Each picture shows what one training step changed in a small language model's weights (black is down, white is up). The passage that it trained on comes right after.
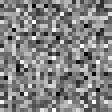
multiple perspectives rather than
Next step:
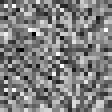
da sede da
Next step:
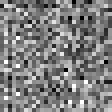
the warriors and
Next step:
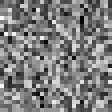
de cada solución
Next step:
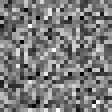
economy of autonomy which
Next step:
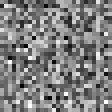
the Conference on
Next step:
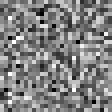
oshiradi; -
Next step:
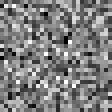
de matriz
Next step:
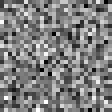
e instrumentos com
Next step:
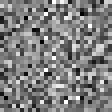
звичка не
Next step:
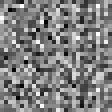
vertebral e
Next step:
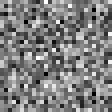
about 60 °C,
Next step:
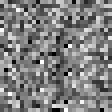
this is because in most
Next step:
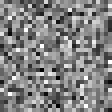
to obtain data from
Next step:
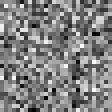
articolato e
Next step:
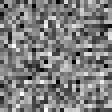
producție a
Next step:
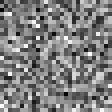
is renowned for
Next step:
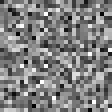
surface, perturbe
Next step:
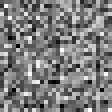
in main plots and
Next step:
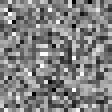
databases and computing
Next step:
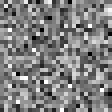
J., Malik,
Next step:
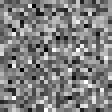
take very good care of
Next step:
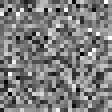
(plate- or
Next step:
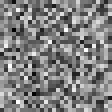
technologies for improving the
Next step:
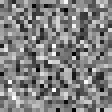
among researchers to develop an
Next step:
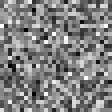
was tired to study
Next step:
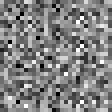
English. Some researchers reported
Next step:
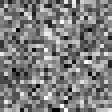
and sports were not
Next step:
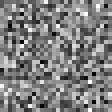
of digital transformation on the
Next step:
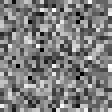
va ularning orqasida
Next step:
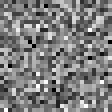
even a combination of
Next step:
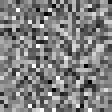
diagnóstico de
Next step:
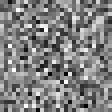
way to communicate,
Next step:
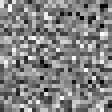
lar uchun $$a
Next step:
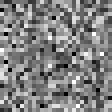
solution for small instances
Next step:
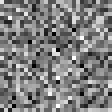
is a growing
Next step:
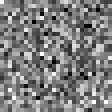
further purified to be
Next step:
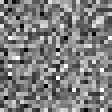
Educación Superior
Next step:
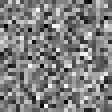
The Intelligent
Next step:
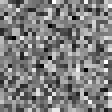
Flammability and
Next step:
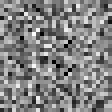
that every year the number
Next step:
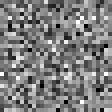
of the economy.
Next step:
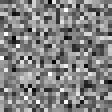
innerhalb der
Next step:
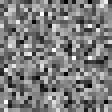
together the nautical
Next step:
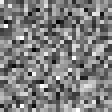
capacity of plant is 3
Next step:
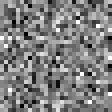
Pest Management for
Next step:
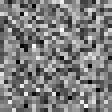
if necessary, provide it
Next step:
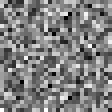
Clinical method was
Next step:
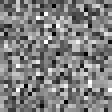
bag'ishlangan .
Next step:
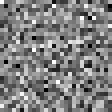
ro`y berishi
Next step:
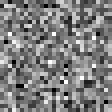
the range from 200 to
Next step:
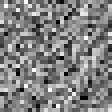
в большей
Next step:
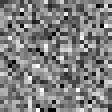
of Being and
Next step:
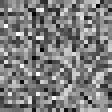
cherchent à
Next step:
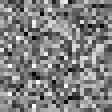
holds because c ,
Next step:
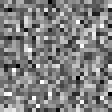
International Scientific Journal of
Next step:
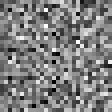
innovative development of the
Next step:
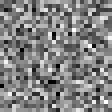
ecological and environmental time
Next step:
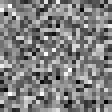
leads to the idea
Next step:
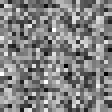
the visual part of the
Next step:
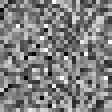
что процессы
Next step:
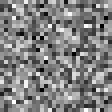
variedade de
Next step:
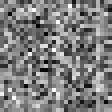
expose the sample to
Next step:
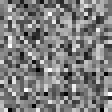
by the end of the
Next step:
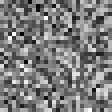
camadas da
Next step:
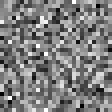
poetry in
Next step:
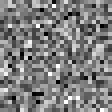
changes in heart
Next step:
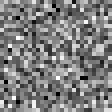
has become difficult. It
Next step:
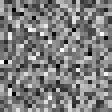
parameter on the mechanical properties
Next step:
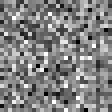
no programada.
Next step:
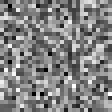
lo juegue
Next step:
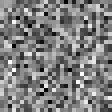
applied to static statistical
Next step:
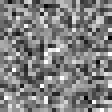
be higher. Therefore,
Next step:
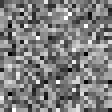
of things"
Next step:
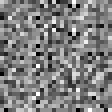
би эцэг
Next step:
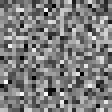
Engineering, University of
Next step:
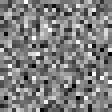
clinical data, such as
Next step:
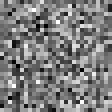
course did not expose
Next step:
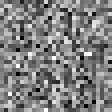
to implement the selected business
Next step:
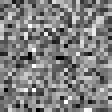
лицами в
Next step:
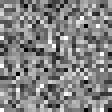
in India. For all
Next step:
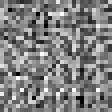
compte ». Les
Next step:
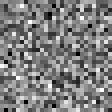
of Materials*,
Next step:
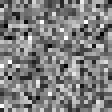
Oh received a
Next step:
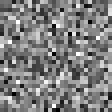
jamiyatda ijtimoiy birlikni
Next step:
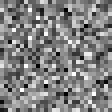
obtained. The compounds
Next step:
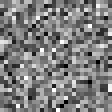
other hand Medusa is
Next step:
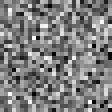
level, and we do
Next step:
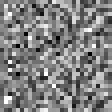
expected positive relationship. The
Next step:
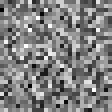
doktori, dotsent
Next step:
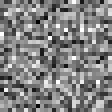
door nieuwe
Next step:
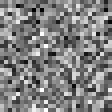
fed with different
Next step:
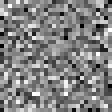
surplus aan
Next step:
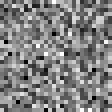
como, textos que
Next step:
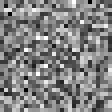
bordeando las
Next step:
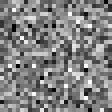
musiqa tinglash
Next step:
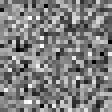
berish uchun interfaol
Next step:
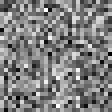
fractures are attributed
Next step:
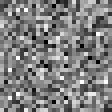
work arrangements,
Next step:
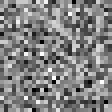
minimization in the selection
